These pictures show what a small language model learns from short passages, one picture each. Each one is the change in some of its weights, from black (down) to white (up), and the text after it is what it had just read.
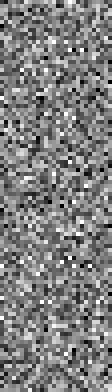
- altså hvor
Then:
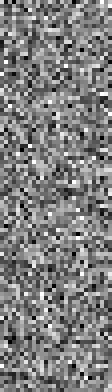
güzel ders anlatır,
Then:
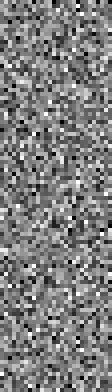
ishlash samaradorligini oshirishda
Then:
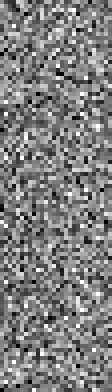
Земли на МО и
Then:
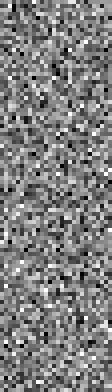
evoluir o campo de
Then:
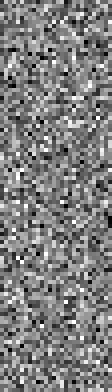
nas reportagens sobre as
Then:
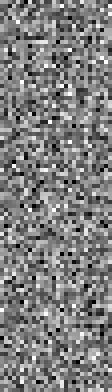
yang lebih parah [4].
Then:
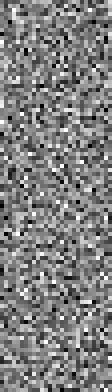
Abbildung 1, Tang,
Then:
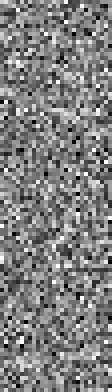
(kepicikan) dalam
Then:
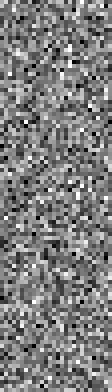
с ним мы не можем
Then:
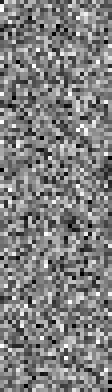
самостоятельной жизни в
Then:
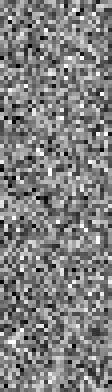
и экономический рост).
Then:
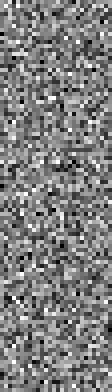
године више је
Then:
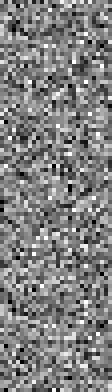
semelhante em outros locais
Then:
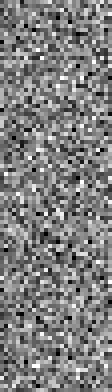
Бухорий ва Абу
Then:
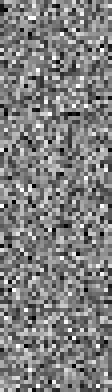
dogs with atopic and
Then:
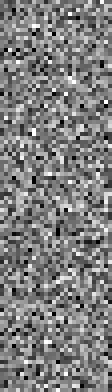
муҳим кўрсаткич
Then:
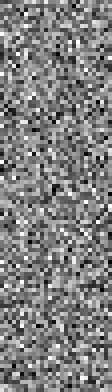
aankopen niet
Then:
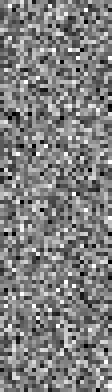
Smart Contracts,
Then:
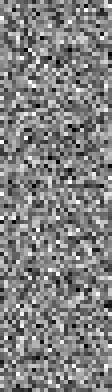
важливу інформацію про
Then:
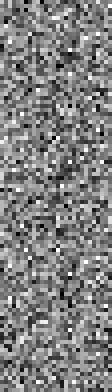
Nazarova, Lola T.
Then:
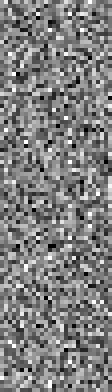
bilan ajralib turadi.
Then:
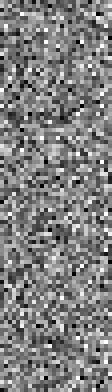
PhD in Philosophy,
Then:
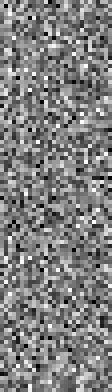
voor de lastengroepering
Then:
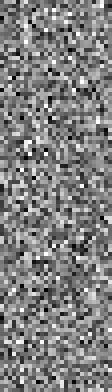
em que as insatisfações são
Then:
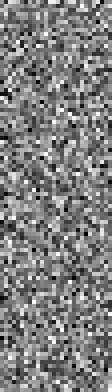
но увеличивается
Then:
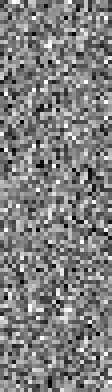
o'rgatishda to'rtta
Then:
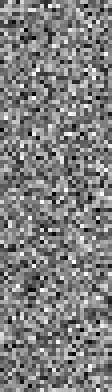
vida e a melhoria da
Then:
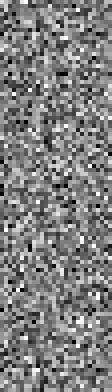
el proceso. Si bien hay
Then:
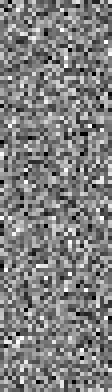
ca element fundamental al ofertei
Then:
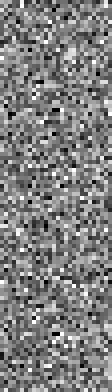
heráldicos con el escudo
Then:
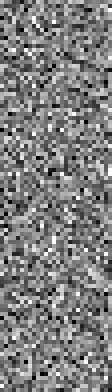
видов затрат,
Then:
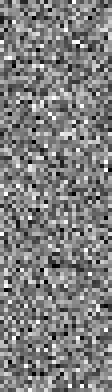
des précisions sur le
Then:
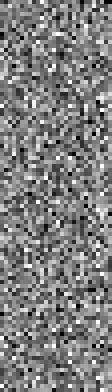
relation étudiant-université
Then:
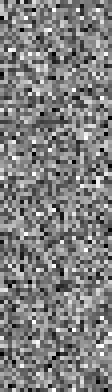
queda da patente, desde que
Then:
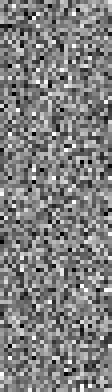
yil - "Barkamol
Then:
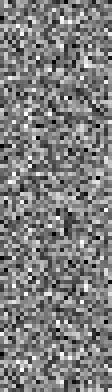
г) мийиғида
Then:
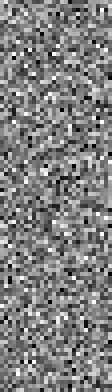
va semantik maydonlari
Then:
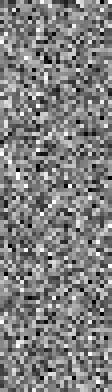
se organizan en un vector;
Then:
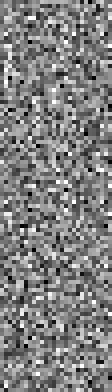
académicas actuales.
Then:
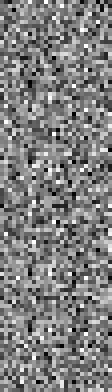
bo'ylab ommalashishi,
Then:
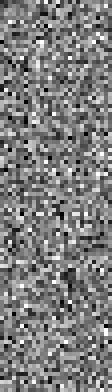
textul *În
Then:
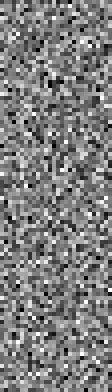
para cuidados de higiene
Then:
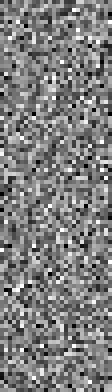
O‘rganilgan nav va
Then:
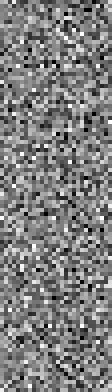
communication of education of
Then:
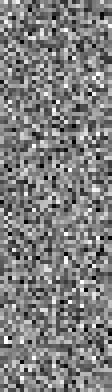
usulidan juda ko'p
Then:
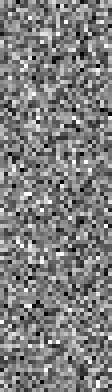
main achievements of
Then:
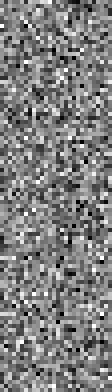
Cognitivas, v. 14,
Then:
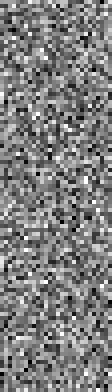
forskningsprocessen eller
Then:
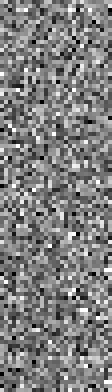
одним из приоритетных
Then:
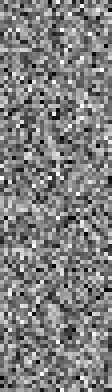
агрессия – это
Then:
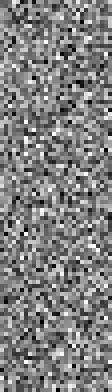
terlibat dalam praktik
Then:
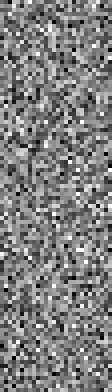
ale individului uman,
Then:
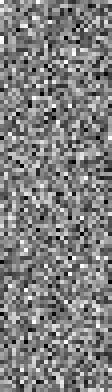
centraux : Les termes
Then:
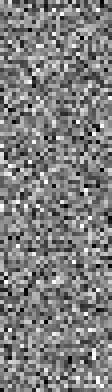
medicamentos nas outras áreas
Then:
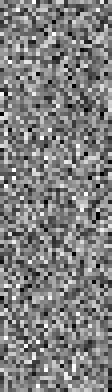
originali e profondamente
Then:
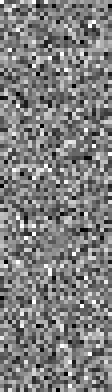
yoki mantiqiy fikrlashini rivojlantirish
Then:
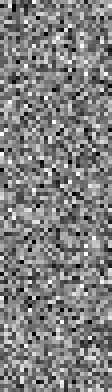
pula yang akhirnya
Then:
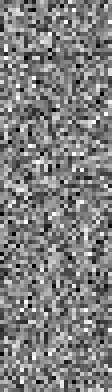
atendimento e promover inclusão.
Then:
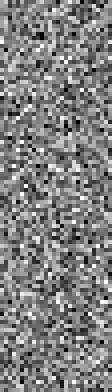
y Optimización de un
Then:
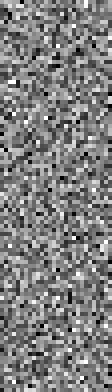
va uslubiy asoslari
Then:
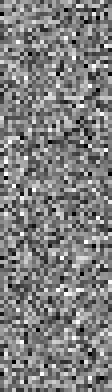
dimensões são concomitantes e
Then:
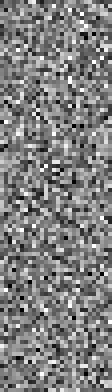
empobrecidos, la
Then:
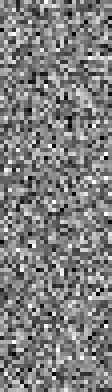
тиллар институти
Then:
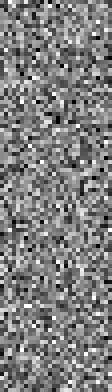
ёки бир нечта
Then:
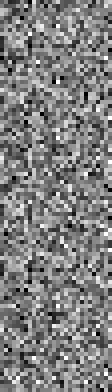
Yoziyev, Sh.A.
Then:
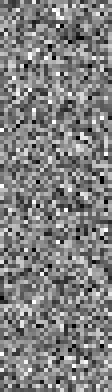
суднинг қонуний
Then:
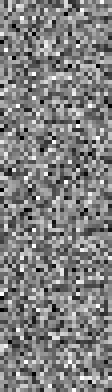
asoslari, uning poetik
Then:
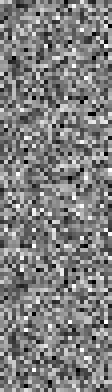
бўла олар, чунки у
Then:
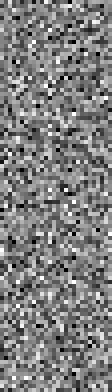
проведено исследование с целью
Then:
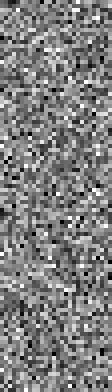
Saldanha dos Santos –
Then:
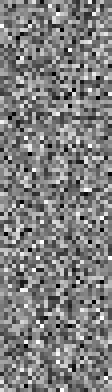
Education (Vol. 1,
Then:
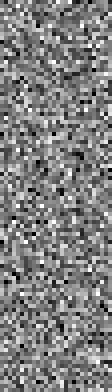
se decidió que no
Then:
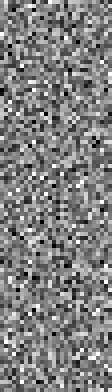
menyebabkan kerusakan
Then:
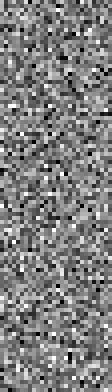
sobre os deveres fundamentais,
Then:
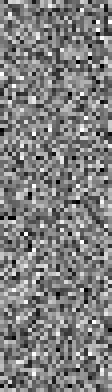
значущості для себе
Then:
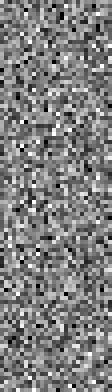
the reader remembers,
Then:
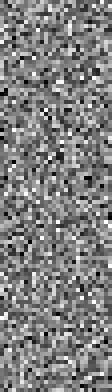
que son producidos por grupos e
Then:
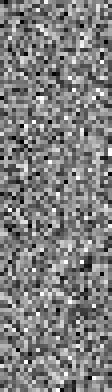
chiedere, però,
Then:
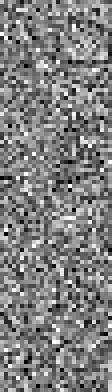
apenas uma profissão. Para
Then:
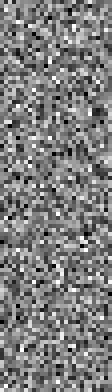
йўли билан,
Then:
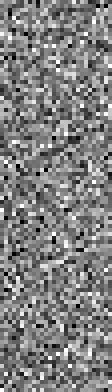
pembelajaran kimia
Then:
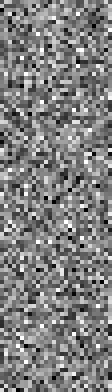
disso, muitas causas que
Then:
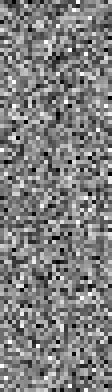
soʻng, daniyalik
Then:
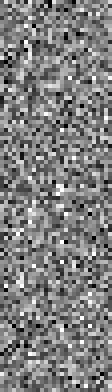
godine]. DOI:
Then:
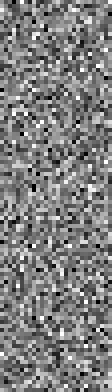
визжала, Рука
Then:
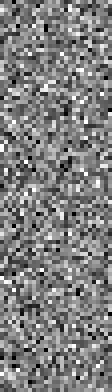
и ради духа,
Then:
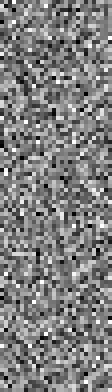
tashkilotlari hisob tizimida amalga
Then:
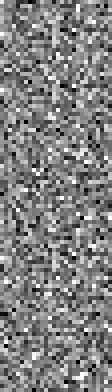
apakah data memiliki varians
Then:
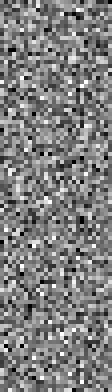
sua sobrevivência. Desse
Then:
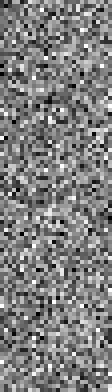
saqlab qolish yoki
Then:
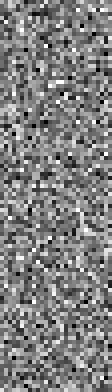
бўйича турли
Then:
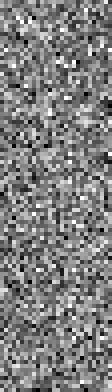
yuksaltirish jarayonida,
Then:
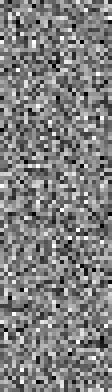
masing – masing kelompok
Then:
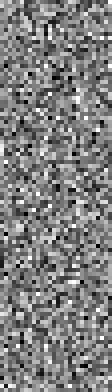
Estados Unidos de América,
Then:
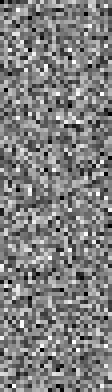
frecvent în condiții
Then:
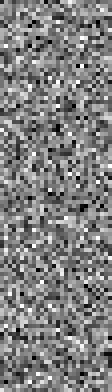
послуг органами МВС
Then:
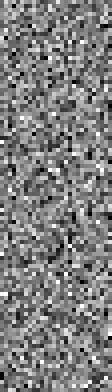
налог i mestnyj
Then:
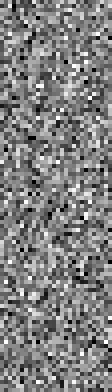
og'irligining 2% ini
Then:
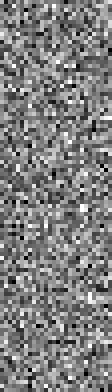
kesişen çalışmanın
